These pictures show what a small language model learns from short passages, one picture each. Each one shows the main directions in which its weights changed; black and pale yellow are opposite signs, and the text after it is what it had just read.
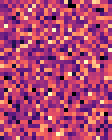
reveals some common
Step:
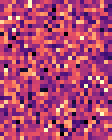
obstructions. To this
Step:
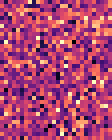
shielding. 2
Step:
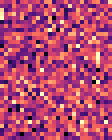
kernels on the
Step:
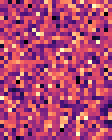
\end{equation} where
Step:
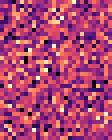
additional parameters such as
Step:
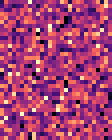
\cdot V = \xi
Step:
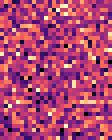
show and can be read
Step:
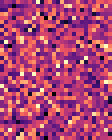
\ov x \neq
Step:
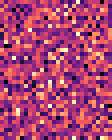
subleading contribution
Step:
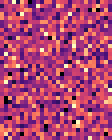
this is a search
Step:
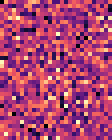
of a disaster.
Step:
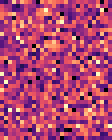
by its members,
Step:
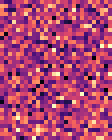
the periodic extension
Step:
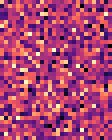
bottom production
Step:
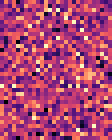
Petri dishes
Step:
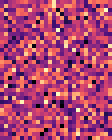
and the other one uses
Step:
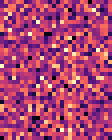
the 204 identified
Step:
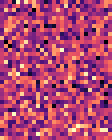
introduce an equal
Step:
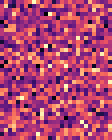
form \begin{eqnarray}
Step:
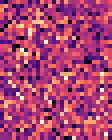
on a map, we know
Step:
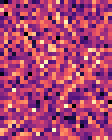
and impact on the
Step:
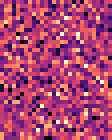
electrons can maintain
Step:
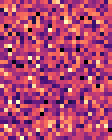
\times N}$ to denote
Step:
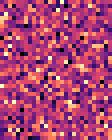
B\cup C$.
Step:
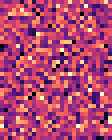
cell proliferation
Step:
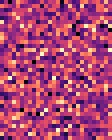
that no structural
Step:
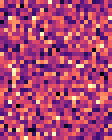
a comprehensive
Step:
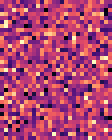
the learning rate
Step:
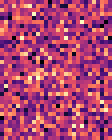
for Reynolds number of
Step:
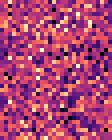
enough volume
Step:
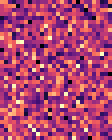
The Monthly
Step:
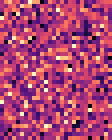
would do, as a
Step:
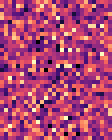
E. Balslev
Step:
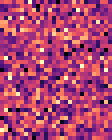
set or volume
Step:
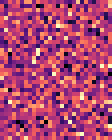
a velocity
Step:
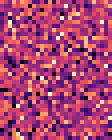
the eigenvectors
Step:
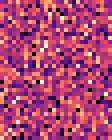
as usual by $ a
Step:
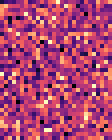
real data and simulations.
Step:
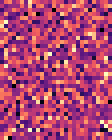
approach is mainly metric
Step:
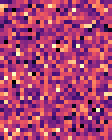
the quality of information
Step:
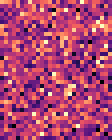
half maximum
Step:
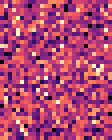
`b' makes a
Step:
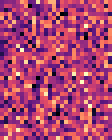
parameters $C$ and
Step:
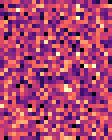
electron spin dynamics
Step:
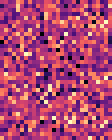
adjustment of the
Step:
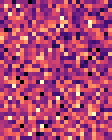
model to explain
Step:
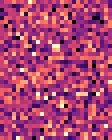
models. Our results are
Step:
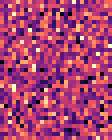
magnitudes of
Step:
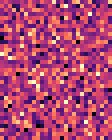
TQFT property
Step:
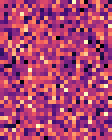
to leverage this
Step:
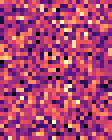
of different life which
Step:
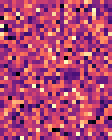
of the events which the
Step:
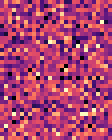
fit. The other
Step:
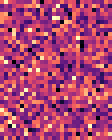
towel, as well
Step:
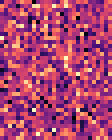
subject only if the
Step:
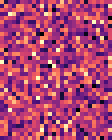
approaches} Chat
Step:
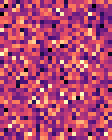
existing conditions that will
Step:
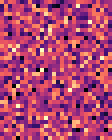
able to compute
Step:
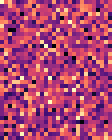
to point out the relation
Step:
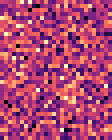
The phonology of
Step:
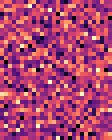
is $x\in
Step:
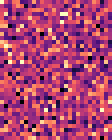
a sequence of sets
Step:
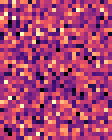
between the pressure
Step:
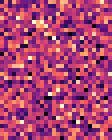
is compact with respect
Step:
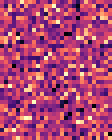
compared using the independent
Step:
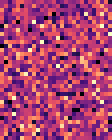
will be shown that all values
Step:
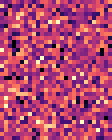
way - by creating
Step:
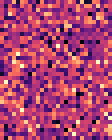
on several shoulders
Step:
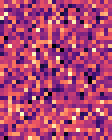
$\varepsilon$ contains the
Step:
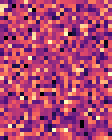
each stage of the
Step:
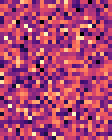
demonstrated in
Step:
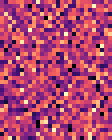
si $Y$
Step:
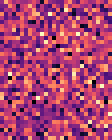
a strategic process
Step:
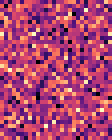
M., Matt,
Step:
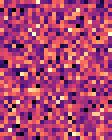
reactant $A$
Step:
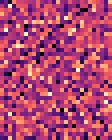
and fragmentation of
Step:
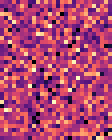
density has no $r$
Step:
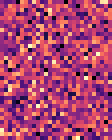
most preferred}.
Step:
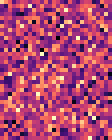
bundle to the
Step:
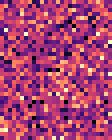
with high potential, particularly
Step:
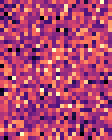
for the concordance
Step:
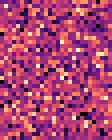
from the score. Figure
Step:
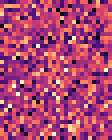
activity is being
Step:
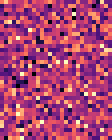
ion concentration
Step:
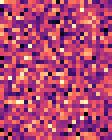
of shock heating and
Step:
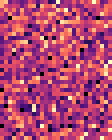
\pf Define
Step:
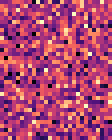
\newblock {\em
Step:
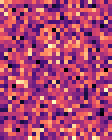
based on Regression
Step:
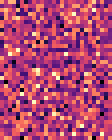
[6], they allows
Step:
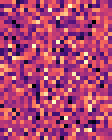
$\beta$ в
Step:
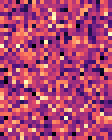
teaching learning
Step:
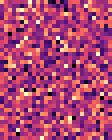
the Hessian matrix
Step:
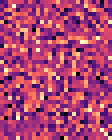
Risk management
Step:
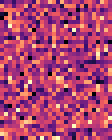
system calls such as
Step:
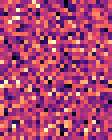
conformity. It also
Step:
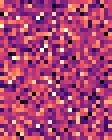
attempts to
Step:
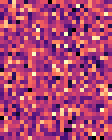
{Department of
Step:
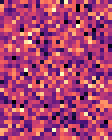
expected from the
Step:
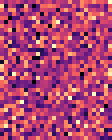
Thermodynamics of
